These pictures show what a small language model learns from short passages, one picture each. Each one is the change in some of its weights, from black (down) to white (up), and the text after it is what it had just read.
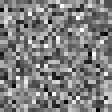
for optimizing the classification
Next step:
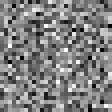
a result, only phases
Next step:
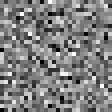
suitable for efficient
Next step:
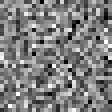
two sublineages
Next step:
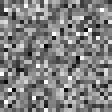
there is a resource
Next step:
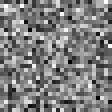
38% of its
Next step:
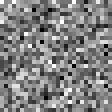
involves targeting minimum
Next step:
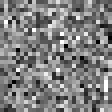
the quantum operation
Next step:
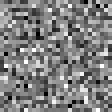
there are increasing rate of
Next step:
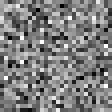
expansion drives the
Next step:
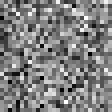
Cube N.13
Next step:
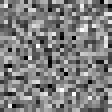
& {\small
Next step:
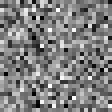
improve, maintain,
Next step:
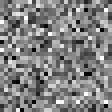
mentioned: "This
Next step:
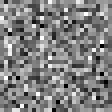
linked to the
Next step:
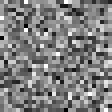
of the mean. An
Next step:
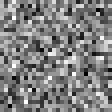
at any time if it
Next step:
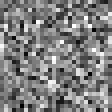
into you. . .
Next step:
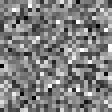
of peak areas (for
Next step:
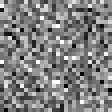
of age, car
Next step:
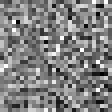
($\alpha \leq
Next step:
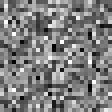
the action of the
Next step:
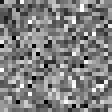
interchangeably with other
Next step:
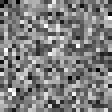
the initial pulses
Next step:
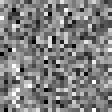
physics in which all
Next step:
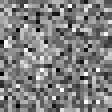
are generally comparable
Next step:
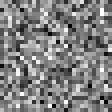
to just learning, but
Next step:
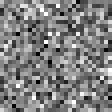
as shown in Figure
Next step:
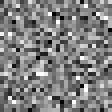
makes them equally well
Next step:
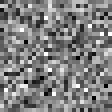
Bethe states
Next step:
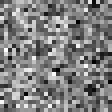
the preservation but
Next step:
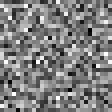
from the process – and
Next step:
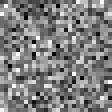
algorithms as documented
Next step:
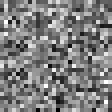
the context of the
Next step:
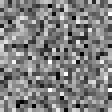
decorations in
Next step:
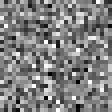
consistency and overall
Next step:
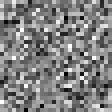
ideal gas.
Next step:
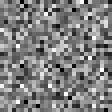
case, listening to
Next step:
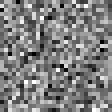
is required to find a
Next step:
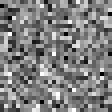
his visit to
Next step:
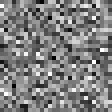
function of temperature. The
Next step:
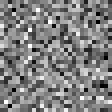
process induced by a
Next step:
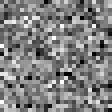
our recent discussion with
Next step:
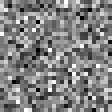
who stated that
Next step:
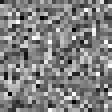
The $4\times
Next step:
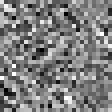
HMI and
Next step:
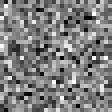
others rely on rather
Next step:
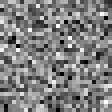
conclusion using thin
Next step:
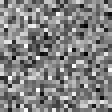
outcomes compared to more
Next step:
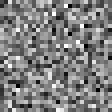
years we can cite
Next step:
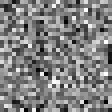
life-period of
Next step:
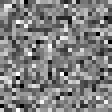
43 ppm and
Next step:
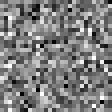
This should lead one to
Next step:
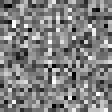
The copper content of
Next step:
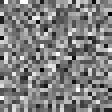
of different villages
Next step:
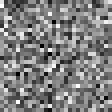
LGA on
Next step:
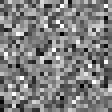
infrared observations.
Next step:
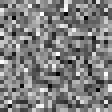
lines of sight towards
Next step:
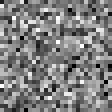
students when they work
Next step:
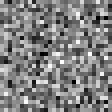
matter particles. The last
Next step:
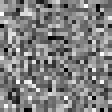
appears that the
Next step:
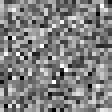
coupled by the
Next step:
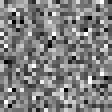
disease is a result
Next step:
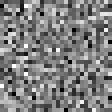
These three curves are
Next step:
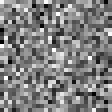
purpose of the
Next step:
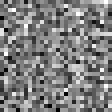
cells. Fig.
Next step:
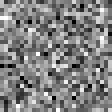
with market behavior. We
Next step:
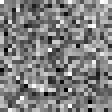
the Monte
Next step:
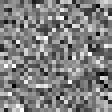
- 2 \lambda
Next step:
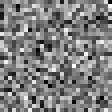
speaking, a
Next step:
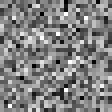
as a Tight
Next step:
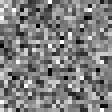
film (fig.
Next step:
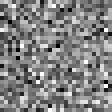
meV, $g
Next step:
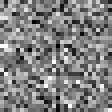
process was completed with
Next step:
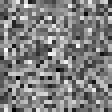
the CAD3
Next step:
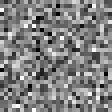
were equimolar
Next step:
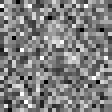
is not applicable to
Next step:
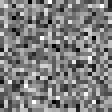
much larger than thermal
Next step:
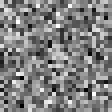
value of the node is
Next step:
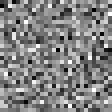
immersive quality
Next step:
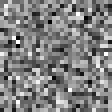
consider the case of
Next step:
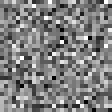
latter selects
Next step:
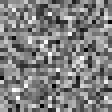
and then converted into
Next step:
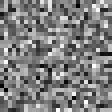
the normalised difference red
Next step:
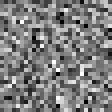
zone radiata along
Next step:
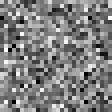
publications cover the
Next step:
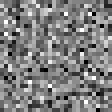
that can be expressed
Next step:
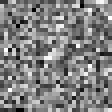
the tangential
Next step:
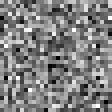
does not cover the
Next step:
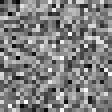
$\Vion$ and
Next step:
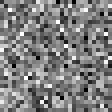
professionals universally
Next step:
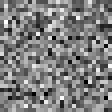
the electromagnetic
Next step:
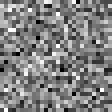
emerged as a significant
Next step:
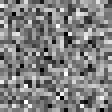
composite. In
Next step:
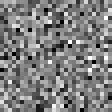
regulatory mechanism
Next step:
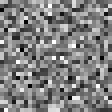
cooling rates.}
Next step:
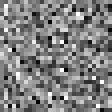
consider that in the
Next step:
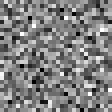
structure. (b)
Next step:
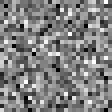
and Kumta,
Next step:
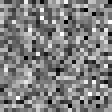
season. We first
